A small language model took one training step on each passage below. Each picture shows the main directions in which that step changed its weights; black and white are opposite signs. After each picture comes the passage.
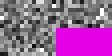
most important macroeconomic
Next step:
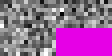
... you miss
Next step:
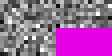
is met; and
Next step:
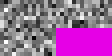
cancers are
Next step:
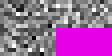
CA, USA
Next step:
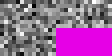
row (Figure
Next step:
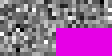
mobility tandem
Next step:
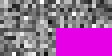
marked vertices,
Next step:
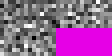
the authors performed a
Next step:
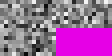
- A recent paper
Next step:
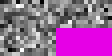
singletons in
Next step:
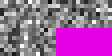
telemetry and
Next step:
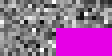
cost is set to
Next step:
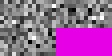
components contribute equally
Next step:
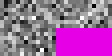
possible configurations
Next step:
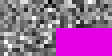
and CRC
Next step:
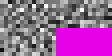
financial performance financial performance
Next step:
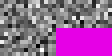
of $T$
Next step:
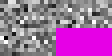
and therefore the trend
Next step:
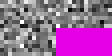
and In Vitro
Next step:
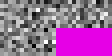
Study It is suggested
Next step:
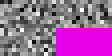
scheduling algorithm
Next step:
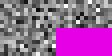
\\ MRK
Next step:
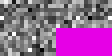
his study of the
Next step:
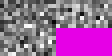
the form $n
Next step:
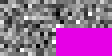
is shown below:
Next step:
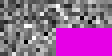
the second moment
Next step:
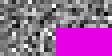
scientific research. The
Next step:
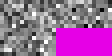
as for an ideal
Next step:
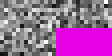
do LLE tem
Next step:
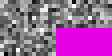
cold chain throughout
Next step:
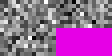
that threatens
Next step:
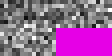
the main duality theorems
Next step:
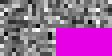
leads to a
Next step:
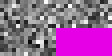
form of organization of
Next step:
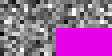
and Eng.
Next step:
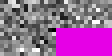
and a more
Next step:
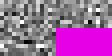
Then there exist a
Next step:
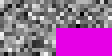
(see for example
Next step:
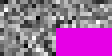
have been modified showing
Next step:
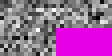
student teams and
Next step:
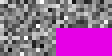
below 10% and
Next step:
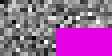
damage patterns on
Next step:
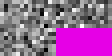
both lemmas by
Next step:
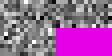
viable option
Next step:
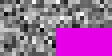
be printed in
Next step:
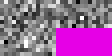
links samples, we
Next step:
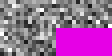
a simulation or experiment
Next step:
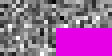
all $h
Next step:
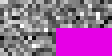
posed and
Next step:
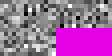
Another types of the
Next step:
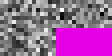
datasets used in
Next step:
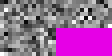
have initially
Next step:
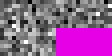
challenge, along with
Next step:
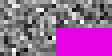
a dynamic mechanical
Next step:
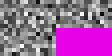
details). \proclaim
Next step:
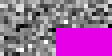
A. Control
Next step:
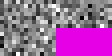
points necessary for
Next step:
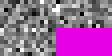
using asymmetric
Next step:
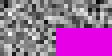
certain women,
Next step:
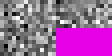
Recall that an increasing
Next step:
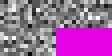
investigation and the
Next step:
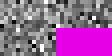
scheme over finite
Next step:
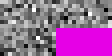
locations in the
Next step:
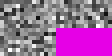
not be responsive
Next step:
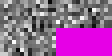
&\eq s
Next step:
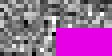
it as an
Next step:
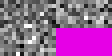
the same time after
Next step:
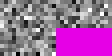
will be given same
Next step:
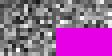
For the present
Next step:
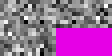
claim. In
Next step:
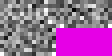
function of these
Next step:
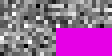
any irreducible component
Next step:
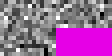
player has two pure
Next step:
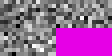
determine the value of
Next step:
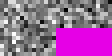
that each star
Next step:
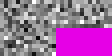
to develop the
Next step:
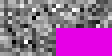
A second example of
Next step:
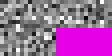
denoted hereafter
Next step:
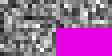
is extended to an
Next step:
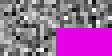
be the set of
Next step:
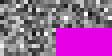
programmes in English
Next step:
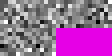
that of their
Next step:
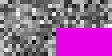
of field corn
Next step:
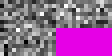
the Krull
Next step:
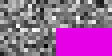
asymptotic powers
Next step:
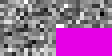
Table 4 reveals
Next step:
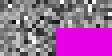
generation born between
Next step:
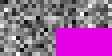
have to deal with
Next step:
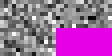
those of the form
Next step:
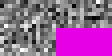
W.$$ Then
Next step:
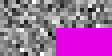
to previously established
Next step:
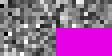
SVM is improved
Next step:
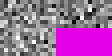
consider the case that
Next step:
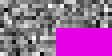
are meant to
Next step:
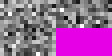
this paper, it
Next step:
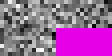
in an upper
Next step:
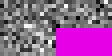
the derivative of the
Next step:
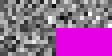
degree in the difficulty
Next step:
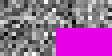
related to the rank
